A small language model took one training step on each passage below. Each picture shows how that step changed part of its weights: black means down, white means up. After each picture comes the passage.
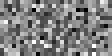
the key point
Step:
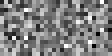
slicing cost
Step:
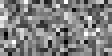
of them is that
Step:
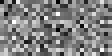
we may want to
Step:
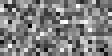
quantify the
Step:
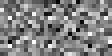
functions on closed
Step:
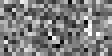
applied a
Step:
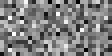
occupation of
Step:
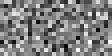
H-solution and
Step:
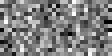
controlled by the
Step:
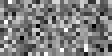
$ be a natural
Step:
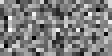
\right )^{\alpha
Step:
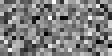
\\ &\qquad \cdot
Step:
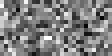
of representations of
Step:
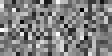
pulses of
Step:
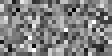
as discussed in the
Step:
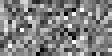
in any ring on
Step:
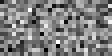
points 1-4,
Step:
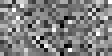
then we must have
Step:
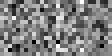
of the Dynamical
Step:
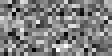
are defined as the
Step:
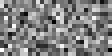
to overcome the
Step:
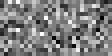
initially a single
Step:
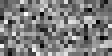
is no gain
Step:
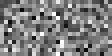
a gain of
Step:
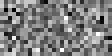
create a new
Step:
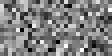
expansion of the
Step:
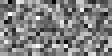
influence on
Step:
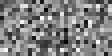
the tendency that
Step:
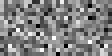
$X$. Moreover
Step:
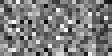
tells us is
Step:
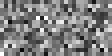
the orbits of
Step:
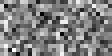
demonstrate the
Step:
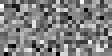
spectrum. Thus
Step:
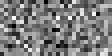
regions parent
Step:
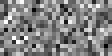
a desired
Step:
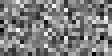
Conversely, let
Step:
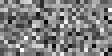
TQB show,
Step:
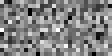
This shows that when $
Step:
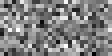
most strongly with the
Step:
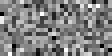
a neutron star
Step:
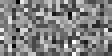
at least two
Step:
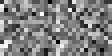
description of the
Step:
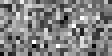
some important information
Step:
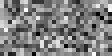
for scenarios
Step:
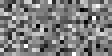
acceptable in
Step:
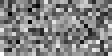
it can also allow for
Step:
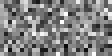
in a reaction
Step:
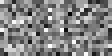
and only if each
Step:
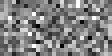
\] The coil
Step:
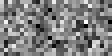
$ \phi $ be
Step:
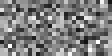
has the trivial
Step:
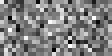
tout entier
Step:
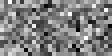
there is another
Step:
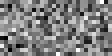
its canonical
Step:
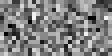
crystals and
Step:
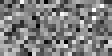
confinement on
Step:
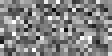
if $A\in
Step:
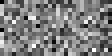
above approach is a
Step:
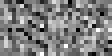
take $S$
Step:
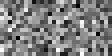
on the asset
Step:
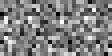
Denote by
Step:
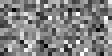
$\F$ and the
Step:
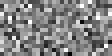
unified models which
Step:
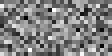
weak FBG
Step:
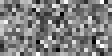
the action is not
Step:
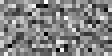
& \mbox{ if
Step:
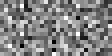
convergence of the
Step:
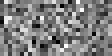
lies in the finite
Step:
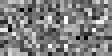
0$, there exists
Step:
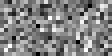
If $F$ can
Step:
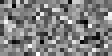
gets trapped
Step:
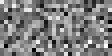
\par Further,
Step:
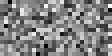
volume. When
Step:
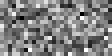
same inequality
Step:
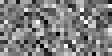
paper, we assume that
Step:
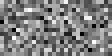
t, is defined as
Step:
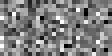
vector space. \par
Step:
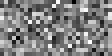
map are finite, and
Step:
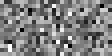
This sequence appears
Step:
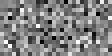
Rev. B
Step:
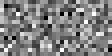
mass as a function of
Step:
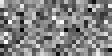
the RKFR
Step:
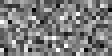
issue the
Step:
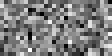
In fact, more
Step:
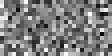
of edges containing
